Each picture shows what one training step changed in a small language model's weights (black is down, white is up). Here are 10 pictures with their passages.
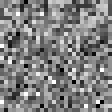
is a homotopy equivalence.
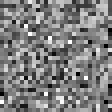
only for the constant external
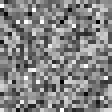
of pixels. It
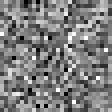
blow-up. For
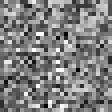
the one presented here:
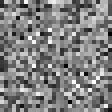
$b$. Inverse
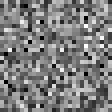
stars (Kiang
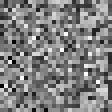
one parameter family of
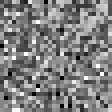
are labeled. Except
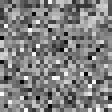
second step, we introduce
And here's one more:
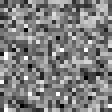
one rather special case,
